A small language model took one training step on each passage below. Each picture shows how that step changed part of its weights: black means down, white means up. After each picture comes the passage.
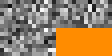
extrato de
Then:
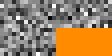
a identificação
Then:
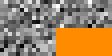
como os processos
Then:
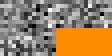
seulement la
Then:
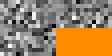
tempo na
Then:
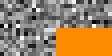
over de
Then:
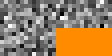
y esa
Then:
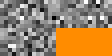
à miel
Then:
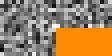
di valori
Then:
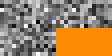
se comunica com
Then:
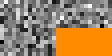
w jego
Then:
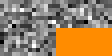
Usos e
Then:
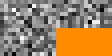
pedagogía del
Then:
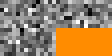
И IX
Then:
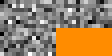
todo tipo
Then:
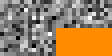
uma maneira
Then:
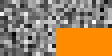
and Modern
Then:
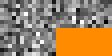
právo na
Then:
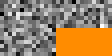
turli xil
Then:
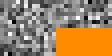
do Direito
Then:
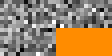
visual da
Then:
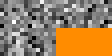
de tous les
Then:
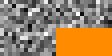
veces se
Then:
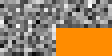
на важность
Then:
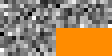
last- und
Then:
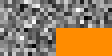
de mettre en
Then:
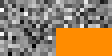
entre os anos
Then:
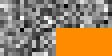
poder ha
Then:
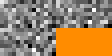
tenen una
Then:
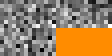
*Int J
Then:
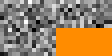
ще з
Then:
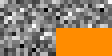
desarrollado se
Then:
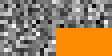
de Walter
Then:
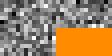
Figura 2
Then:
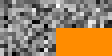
le renard
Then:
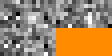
вина –
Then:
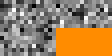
RSU es
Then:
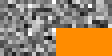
податку за
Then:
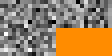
The aim of
